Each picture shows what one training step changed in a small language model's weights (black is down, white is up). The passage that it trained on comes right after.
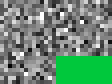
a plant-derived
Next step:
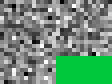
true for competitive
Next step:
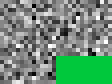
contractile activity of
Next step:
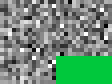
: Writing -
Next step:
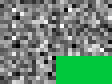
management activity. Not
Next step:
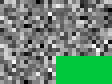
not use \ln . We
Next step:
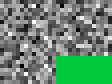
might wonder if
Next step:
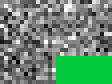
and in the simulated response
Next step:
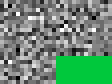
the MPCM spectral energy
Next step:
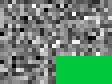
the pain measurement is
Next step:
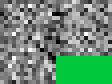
they are in a state of
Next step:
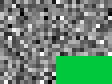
graduates in the field
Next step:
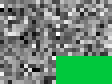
in vivo with
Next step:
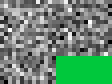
and imidochloride
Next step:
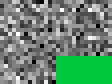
design can be found in
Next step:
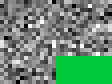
Their system requires specific
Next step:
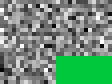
biopsy were in the
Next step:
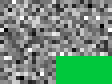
both nanomaterials,
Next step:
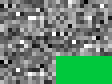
the top of the plane
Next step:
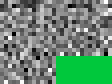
concentrations and low
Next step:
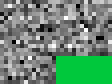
are polarized along the
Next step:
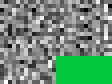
hypothesised that many
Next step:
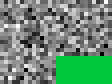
and opens-off to
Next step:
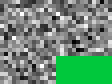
on commercially available
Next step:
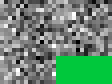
be minimized by optimizing
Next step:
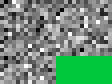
SSIM Source are
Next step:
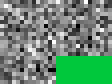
and construction, targeting
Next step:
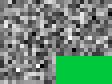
addition to the background metric,
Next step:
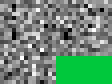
APN and AB
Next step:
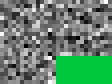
level 2 Figure .11the
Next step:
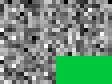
new period of creative work
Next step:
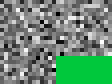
problems which, in our
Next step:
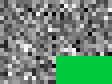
code where we found that the
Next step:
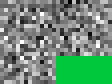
Accepted April
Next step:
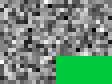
number of sperm in
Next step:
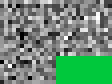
a slightly higher average
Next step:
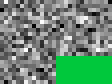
speech signal is identified by
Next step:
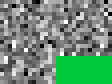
first interest for considering such
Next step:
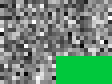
issuers during the period
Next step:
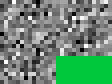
we find larger hubs
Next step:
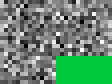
be stopped or
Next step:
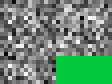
UV-Vis range
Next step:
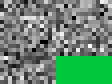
time~$t$, and
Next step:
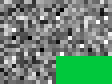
Swift' with a
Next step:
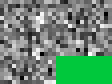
most often observed in adults
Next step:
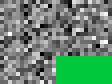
(PVB) are
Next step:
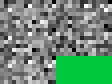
It is a property of the
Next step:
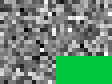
wavelength across the
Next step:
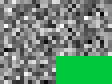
more clearly defined. -
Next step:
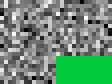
for a tau to
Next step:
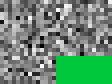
subjects continued to improve
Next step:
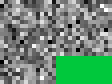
part of the monitoring
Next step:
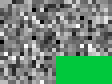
LinkedList {
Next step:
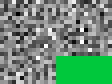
of GNAFCC.
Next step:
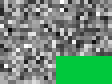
in the proportion of
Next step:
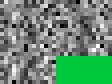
-- for high fidelity
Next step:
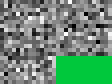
the local magnetic field. This
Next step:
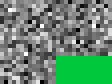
(SPAs). Both
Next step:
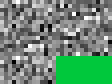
the *TT*
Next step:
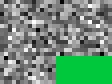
to weeds in the
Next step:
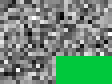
AIDS as the
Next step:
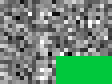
aspects related to improving
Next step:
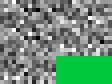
Rise of Group
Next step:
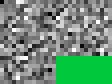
S-LCA framework
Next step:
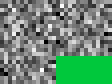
with several families of
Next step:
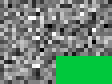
the gauge theory, even in
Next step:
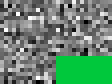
the $K/\pi$
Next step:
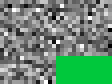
hidden layer except
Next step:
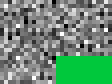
and tunable memory
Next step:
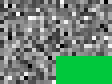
the candidate set in
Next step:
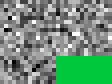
in a Zeeman
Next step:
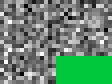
is first set in the
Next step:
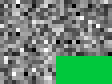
to search for some excess
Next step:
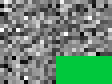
Depicted are images of
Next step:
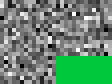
the eigenfunctions of
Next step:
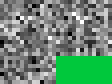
found that from the total
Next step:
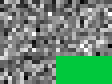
source $\delta E$, we
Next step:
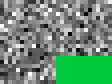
in the present work,
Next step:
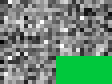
In order to prolong
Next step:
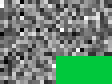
a $n$-point
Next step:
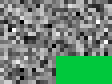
production, but rather its specific
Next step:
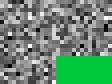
school teachers are
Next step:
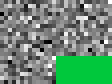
are explained as follows.
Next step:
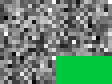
as the one giving
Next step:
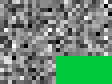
do for Rust ---
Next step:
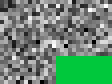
PCC. This small amount
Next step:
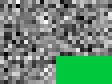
excessive artificial
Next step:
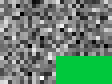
be shown to be equivalent to
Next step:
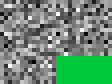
are the second and first
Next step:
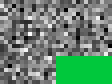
decoding speed is much
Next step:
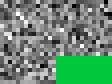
that the ring and
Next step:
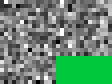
$1$ for all
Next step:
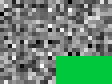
dust cleaning
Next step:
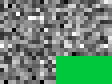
the envelope depth
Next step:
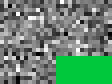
the energy $f$
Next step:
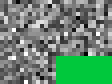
These datasets were provided by
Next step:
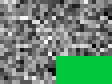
constraints, before discussing the
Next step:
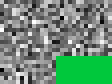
to create lively,
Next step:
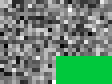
disposal and safe
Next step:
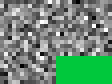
government policies. However,
